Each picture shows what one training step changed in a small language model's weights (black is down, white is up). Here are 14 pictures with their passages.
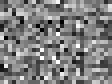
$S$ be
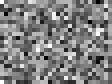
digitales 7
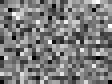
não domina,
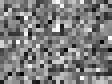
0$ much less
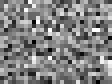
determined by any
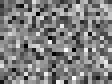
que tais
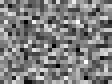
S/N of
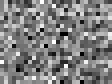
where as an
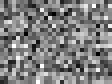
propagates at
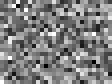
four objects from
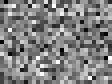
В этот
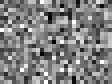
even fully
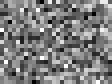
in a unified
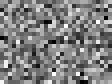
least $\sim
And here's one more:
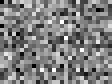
the proposal density
